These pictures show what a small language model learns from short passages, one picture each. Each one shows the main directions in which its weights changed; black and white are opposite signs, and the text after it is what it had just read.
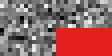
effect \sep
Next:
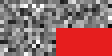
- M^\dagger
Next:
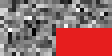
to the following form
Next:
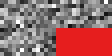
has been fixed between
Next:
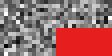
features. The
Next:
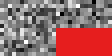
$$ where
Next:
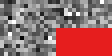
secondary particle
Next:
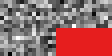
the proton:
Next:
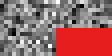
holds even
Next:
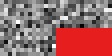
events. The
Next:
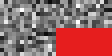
reflecting the
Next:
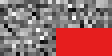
Their work
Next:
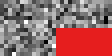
in space. We
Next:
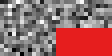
for Quantum
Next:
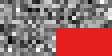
field, studies
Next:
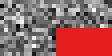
we will assume
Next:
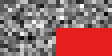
of load
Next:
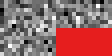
n}\nonumber \\
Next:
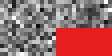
and references
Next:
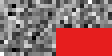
resulting variation
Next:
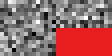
to encode
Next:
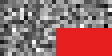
a wide frequency
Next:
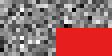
small perturbation
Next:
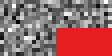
data analysis, and
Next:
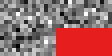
al. providing
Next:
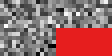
total decay rate
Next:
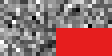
develop a theory
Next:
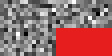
a fraction of
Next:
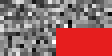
only the first
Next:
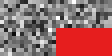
of the gauge
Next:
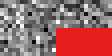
can see the
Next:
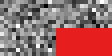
that spectral
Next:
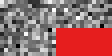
We show in
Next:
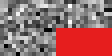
point the main
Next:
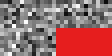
three FU's
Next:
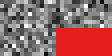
very bright
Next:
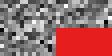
of SC
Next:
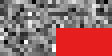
their thesis
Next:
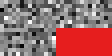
\\ The first
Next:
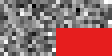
Fang -
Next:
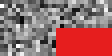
we start from
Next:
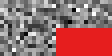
by various
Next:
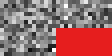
such as wind
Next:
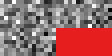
have \bea
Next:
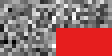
observed line emission
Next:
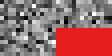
function, given the
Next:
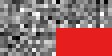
storm during
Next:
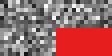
complete circle
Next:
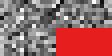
do not expect
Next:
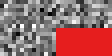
suggest two
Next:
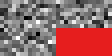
to the SM
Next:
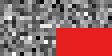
apical two and
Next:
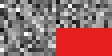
-- sources
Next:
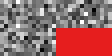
clear that also
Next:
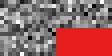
is expected to
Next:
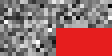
in this part of
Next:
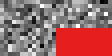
At low
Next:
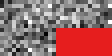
will precess at
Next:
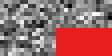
of terms, which
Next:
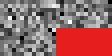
number $\rho$
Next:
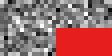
numeric \\
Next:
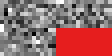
spectrum of particles
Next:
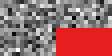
the transition between low
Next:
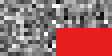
will return
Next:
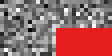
dimensionless inverse
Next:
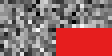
uses the
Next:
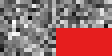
in the assumed
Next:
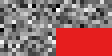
\\ \alpha
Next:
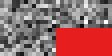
to be noted
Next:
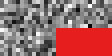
developed in
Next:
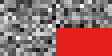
plotted in
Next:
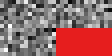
used here a
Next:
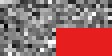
For independent
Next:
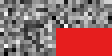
structure. The
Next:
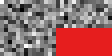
core. As
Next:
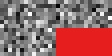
position of our
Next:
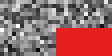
that is, the
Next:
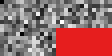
final integration
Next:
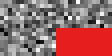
the second case,
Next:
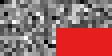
formulating the
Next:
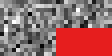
sur une surface
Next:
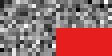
some confidence
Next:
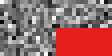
indicating that the
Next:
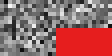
extensive analysis to
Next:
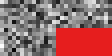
ion on the
